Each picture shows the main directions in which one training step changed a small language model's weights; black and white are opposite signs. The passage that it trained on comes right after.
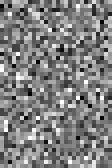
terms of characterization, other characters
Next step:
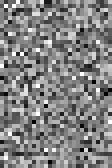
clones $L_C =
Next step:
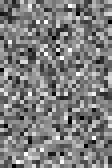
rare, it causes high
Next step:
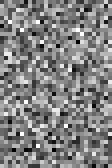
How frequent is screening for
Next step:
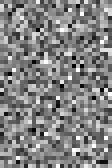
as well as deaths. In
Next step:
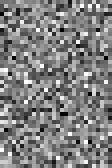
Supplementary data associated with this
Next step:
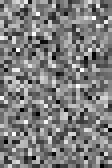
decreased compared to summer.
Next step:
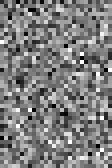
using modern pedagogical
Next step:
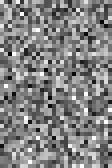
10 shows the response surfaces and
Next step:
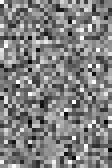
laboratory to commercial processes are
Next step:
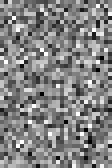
biodiesel from activated
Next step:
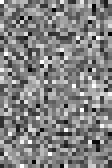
Journal of Science and Technology*
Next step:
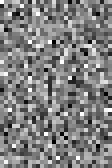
obtained and stored, increasing
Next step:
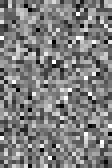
[25] Sprint planning
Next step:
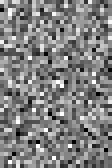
conducted in the absence of any
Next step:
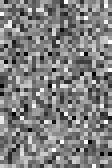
one of the Hub's core
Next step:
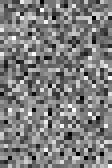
for recognition of the ear, the distance
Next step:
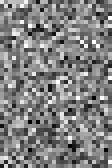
method, no heat affected zone
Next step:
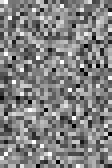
durability and instead of
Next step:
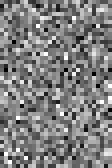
their academic activities. It has changed
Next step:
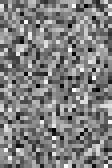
banking market and economy. The
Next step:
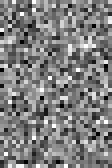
aware about site of placement of
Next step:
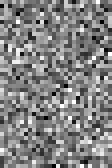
distances between galaxy
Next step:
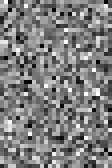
ABSTRACT Light is
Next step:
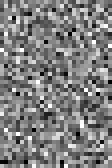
chord is slowly
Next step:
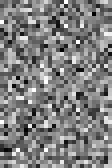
Classification (from 2015 to
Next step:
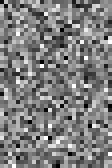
human 22 Discussion and
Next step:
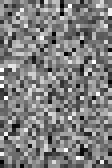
there are disadvantages as paper
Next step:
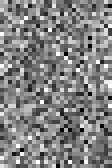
^b 1 MOM-Cl
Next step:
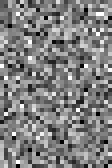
is $\mathcal{N}_{\alpha
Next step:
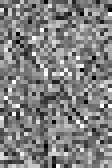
where mass murder against the
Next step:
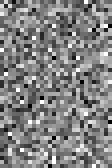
health; or loss of or damage
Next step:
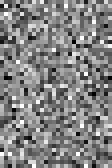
by current evidence, although standardized,
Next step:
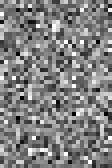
drum sounds that is
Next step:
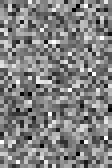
the study area The Thar
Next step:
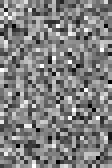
complications. Radiographic
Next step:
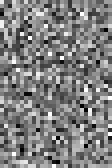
involved 2nd resection can be
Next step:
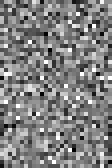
SBC participated in the
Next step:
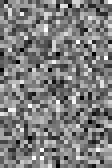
value is 2.94, for the
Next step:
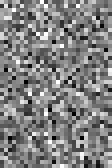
in ambiguous or
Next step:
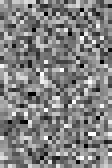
alpha male posturing is in
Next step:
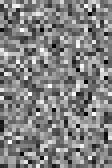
respect unfit for human
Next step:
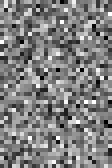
alumni are able to provide
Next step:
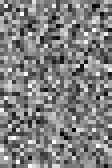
most of them are based on experimental
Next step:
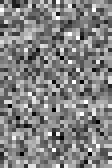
same procedure yielded two compounds,
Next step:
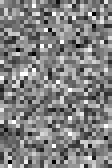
to validate our findings, a larger
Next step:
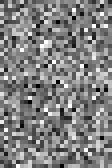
words to demonstrate what I want
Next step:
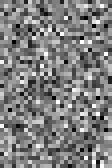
and partially pull-out
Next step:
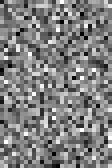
The calculated temperature deviation is significantly lower than
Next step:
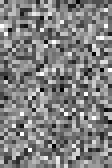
the scrotal contents
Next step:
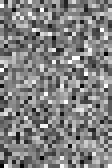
and were more frequent among men.
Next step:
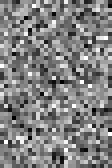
stray light from the sky
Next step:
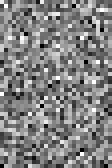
the role of systematic analysis in
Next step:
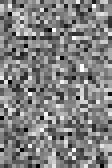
namely, Kosti 1,
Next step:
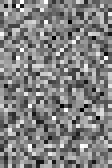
1D convolutional kernels
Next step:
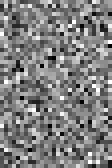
or speech and voice
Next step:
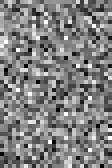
to the rotation of the
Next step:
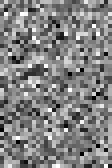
25° by potentiometric
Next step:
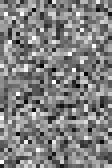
whereas the interaction between pilot
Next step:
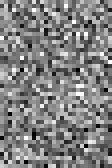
with the cytoprotective
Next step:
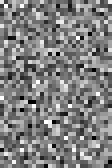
climate with no dry season and
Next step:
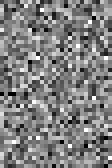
of information for determination of all
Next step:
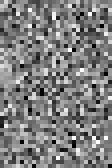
generally over 90% of total
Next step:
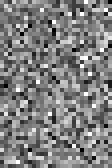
represents the n th lattice.
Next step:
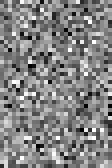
and 48 h of application
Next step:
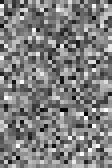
period but are available from the corresponding author
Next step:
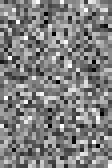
belong to advanced and
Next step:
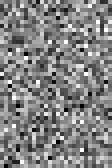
COVID-19 pandemic,
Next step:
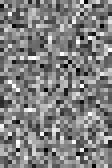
building, but about quickly
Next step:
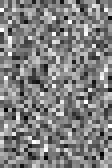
presents outage performance of such
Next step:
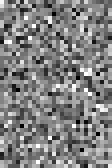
Reports 2.1. Case
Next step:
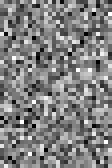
students during the lockdown in
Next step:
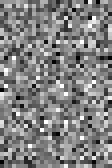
modest sample size may have limited the
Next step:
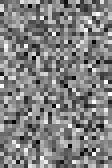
and development of skills leading to
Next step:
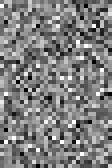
people all around the world who read or
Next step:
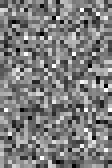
not-so-diverse idea that
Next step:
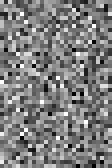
S. Sethna, *This
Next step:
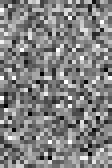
capabilities of modern computers,
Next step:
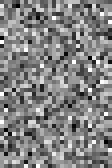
longitudinal line, which is
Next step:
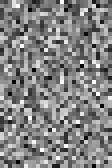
constituted by an ESP32
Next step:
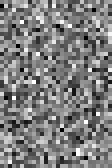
wildlife in general, an
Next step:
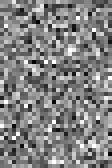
de los Barros,
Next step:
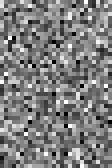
(IR) is a pivotal
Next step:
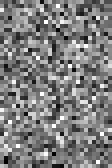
accurately, whereas for
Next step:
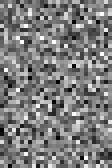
is a highly desirable
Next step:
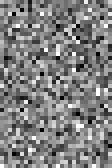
2020. Sub sequentially,
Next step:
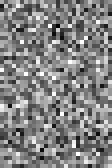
well as widespread environmental impacts
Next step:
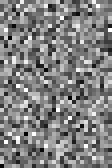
streets, are not fully aware
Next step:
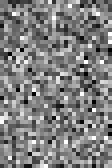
nanofibrillated cellulose
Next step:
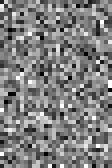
success in recognising mathematical
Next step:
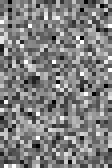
It is worth praising such
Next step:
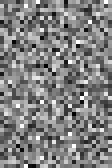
of n-type LDMOS
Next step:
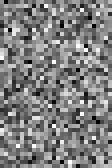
hosted a lab-wide workshop
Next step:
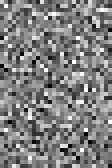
the quality of harvested
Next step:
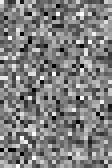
We used a linear model for
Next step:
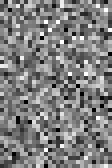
exists. \square
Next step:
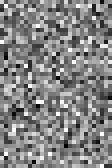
management initiative and its influence on service
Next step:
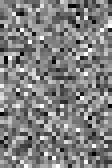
var PtjName =
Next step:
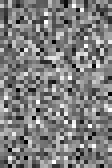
diners in Surat discover
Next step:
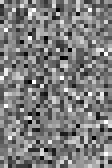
When comparing the cost of resources
